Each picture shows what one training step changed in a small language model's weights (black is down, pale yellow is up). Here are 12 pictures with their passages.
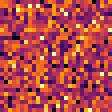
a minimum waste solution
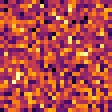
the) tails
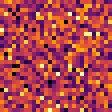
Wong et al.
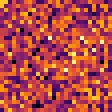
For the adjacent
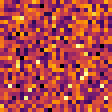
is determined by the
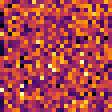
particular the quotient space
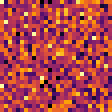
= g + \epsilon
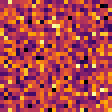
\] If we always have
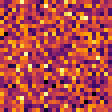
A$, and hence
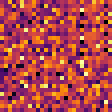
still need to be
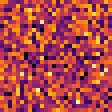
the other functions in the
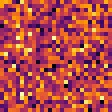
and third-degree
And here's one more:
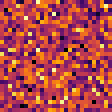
{\em Leonard
